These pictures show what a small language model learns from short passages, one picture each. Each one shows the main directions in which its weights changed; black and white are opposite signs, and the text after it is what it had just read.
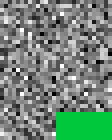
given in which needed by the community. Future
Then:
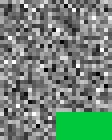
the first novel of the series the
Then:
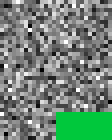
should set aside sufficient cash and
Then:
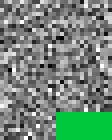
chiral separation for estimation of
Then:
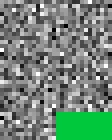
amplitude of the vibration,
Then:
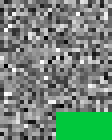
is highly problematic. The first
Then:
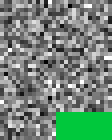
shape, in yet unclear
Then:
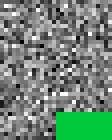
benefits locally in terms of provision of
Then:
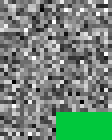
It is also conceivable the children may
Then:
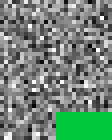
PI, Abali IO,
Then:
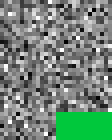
tolerance limit as equal to 0
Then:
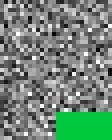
reporting any deviations or risks. These
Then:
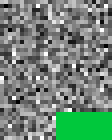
maximum of the intensity at the source
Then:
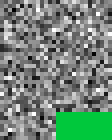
a} \right) \right) \\
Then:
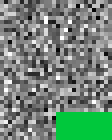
large sub aortic VSD,
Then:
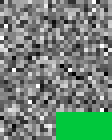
of surfactants, the solubility of
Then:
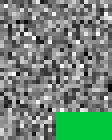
described is not in the process of being
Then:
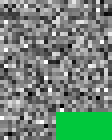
care and methods of protecting the health of
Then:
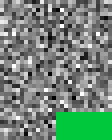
of personal data for research purposes is not
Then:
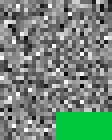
is H -supermagic. Key
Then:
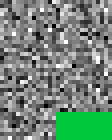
in Bańkowska et
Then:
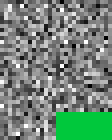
its operations in December 2003.
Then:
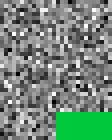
Marine Geo-sciences.
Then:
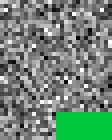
Fig. 3 Stress-fatigue life
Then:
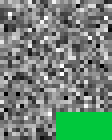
pulmonary function tests were used to
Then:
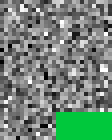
assess the influence of the cost and quality characteristics
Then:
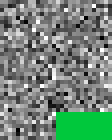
size of each detected object. **The
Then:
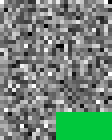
party. In his article
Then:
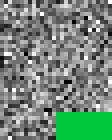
Iran ² E-mail:
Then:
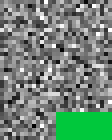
mas nindot jud ug
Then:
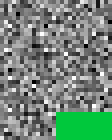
level at Event 1 (b)
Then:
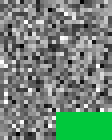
2.7) and runs in both
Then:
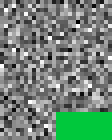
investigated the impact of the lockbox
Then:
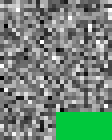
Stoch, A., et al.,
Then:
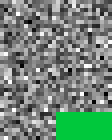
and fluoride, hazard index
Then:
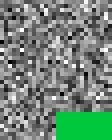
stakeholders establishing policies to improve
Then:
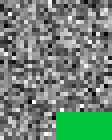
river water) were contains 7 different species
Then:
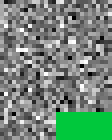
(iii) complex titration
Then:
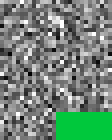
political and cultural fields to
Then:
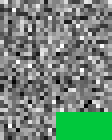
Plan FINAL VERSION**
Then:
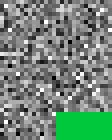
truly translating into improved public service
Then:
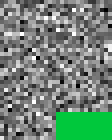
manager, Panayiotis
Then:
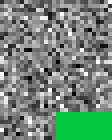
past three years, such as those of map
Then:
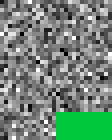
helped develop an information-measuring system for
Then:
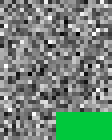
correlation between the skill level a job
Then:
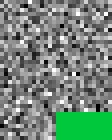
Directeur de recherche,
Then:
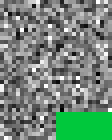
ganglionated plexi and the
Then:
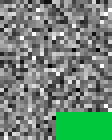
university networks to issue email
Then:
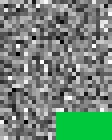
implementing most of the measures in this
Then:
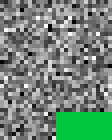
realistic emphasis specifically on
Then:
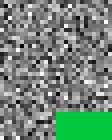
forme de structuri sociale](#) -
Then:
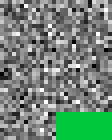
the modern development trends of the world is
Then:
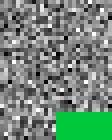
facilitating this process which is improving
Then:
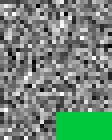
contributing financially. They also have question
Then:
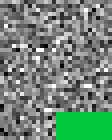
£21.2 billion out of
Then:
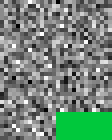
S I G A T T C C C K T
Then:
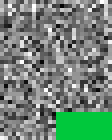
particularly in relation to scholarly
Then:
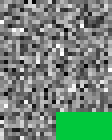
2: Individual profiles of HP
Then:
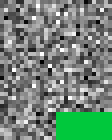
(*) are visible. Fig.
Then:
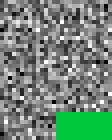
are not highly endemic in Nigeria.
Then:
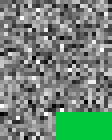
the particular iteration. Dotted lines
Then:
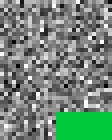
family history of any such lesions
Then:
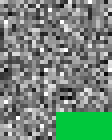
services of Civil and Mechanical
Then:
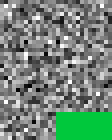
criteria (step 2) based on the
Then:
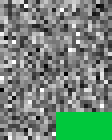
that it is possible to deploy computer-based
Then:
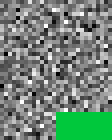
A mixture of ethyl
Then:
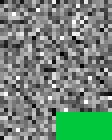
state initially, allowing the system to record
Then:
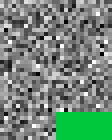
**step 1p**: pipet back
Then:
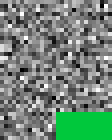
Heads of Departments responded to
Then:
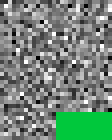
if interventions are tailored to each
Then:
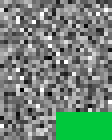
carcinogenesis and the associated
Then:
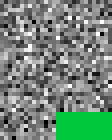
in perceptrons 1, 2 2 Review
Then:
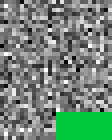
face due to the growing influence of
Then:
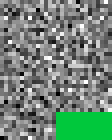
eigenveins which is a low
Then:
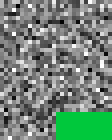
was used for thickness measurements with typical
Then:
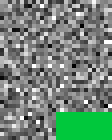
The interviews aimed to capture
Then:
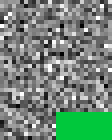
only five neurons in the output
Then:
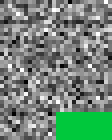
queries regarding cancer cell
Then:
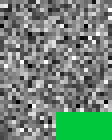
the rates of organophosphate
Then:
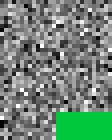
about 100 μ m of initial
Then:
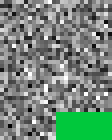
sensor nodes conduct a local estimation
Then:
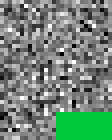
the protection of human health. The presence of
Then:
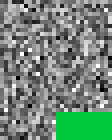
structures that are under these classes such as:
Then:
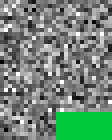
This study generally developed and conducted the formulation
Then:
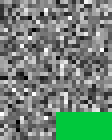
A. Parking Concept Parking
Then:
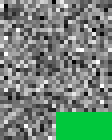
compound). Midface fractures
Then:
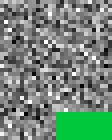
be, in equilibrium, associated with
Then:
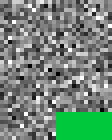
harvested every 3-5
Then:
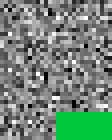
are taking it to mean listening for
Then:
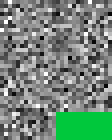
Virtual Museum [1]
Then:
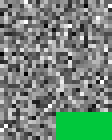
relation with Karan, Anjali
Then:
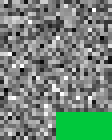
used in the measurements is shown in Fig.
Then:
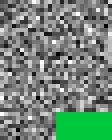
The study sample consisted of 100 patients with
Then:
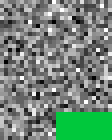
resonator; photonic integrated
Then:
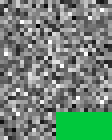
common used method for this mission is levelling.
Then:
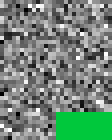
the epidermal leaf anatomy
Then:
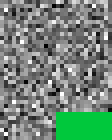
operation and maintenance cannot be
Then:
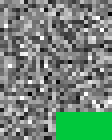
(and thus only serve as data
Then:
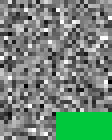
discussed using a Scanning
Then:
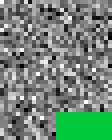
system in Indonesia uses a
